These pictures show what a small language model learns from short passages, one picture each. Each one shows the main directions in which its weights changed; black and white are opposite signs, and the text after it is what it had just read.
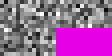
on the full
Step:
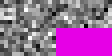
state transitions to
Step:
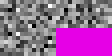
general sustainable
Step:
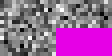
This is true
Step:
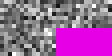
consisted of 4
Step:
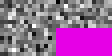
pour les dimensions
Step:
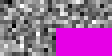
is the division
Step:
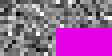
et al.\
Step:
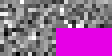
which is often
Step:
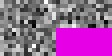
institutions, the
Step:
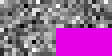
In order to study
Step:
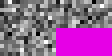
the involvement
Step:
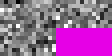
boundary layer flow can
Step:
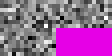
these data may be
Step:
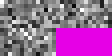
We compute
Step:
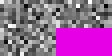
article analyzes
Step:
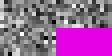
The tube
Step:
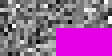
their periods,
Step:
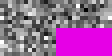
of the most
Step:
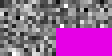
analysis of experimental
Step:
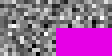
placed 1
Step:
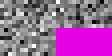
through P4
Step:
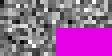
The lowest,
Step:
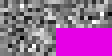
most popular
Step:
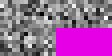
in the rates
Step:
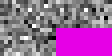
projects more than
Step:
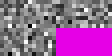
que é fundamental
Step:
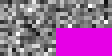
point; at
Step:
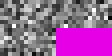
to qualification for
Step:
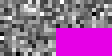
ones, people
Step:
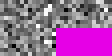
packets in
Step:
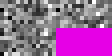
management, the development
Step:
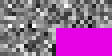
estudo de
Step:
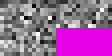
test of the
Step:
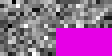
letters which
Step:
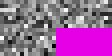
these are not directly
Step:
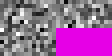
– bet.
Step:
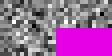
тому що
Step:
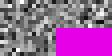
check that also
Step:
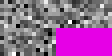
5 pixels
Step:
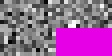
works have been
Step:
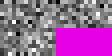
compared to other
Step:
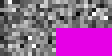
the resulting current
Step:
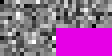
edges and lines
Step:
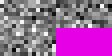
conducta de
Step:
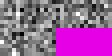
or to a possible
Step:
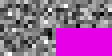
use and spatial
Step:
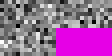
efficiency of the
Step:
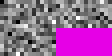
The release
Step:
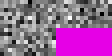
between parents and
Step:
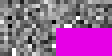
}\textbf {\bibinfo
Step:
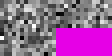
materials, which
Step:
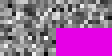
and the best possible
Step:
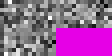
the behaviour of
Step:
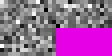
Abstract This
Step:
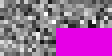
results of the
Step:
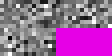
wir die
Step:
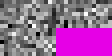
exploratory approach
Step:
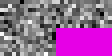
which are evaluated
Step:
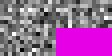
data processing,
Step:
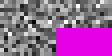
indicate a small
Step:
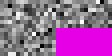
and shifts
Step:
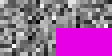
to do. We
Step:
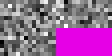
a prática
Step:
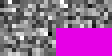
the dental
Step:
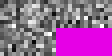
to carefully
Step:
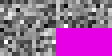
distance improves from
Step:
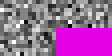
product having
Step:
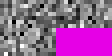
showed the same
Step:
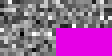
the dependency surface
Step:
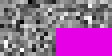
between beam monitor
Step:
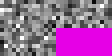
maximum load
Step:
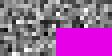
found to be
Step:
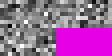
values are usually
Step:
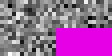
and from a
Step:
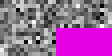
digital research
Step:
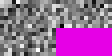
configuration C such
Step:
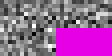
de dados,
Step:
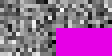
o digital a
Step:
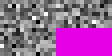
more narrowly
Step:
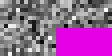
difficulty in
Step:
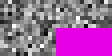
set the path to
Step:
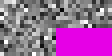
Jean Desmet
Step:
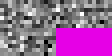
of the city
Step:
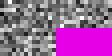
the issues that
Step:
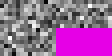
company to
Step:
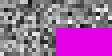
between the groups
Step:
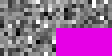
Für alle
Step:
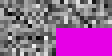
y terpenos
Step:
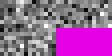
single branch
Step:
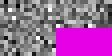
simulated sky
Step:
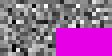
be used in
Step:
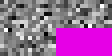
werk van
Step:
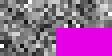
by reflecting
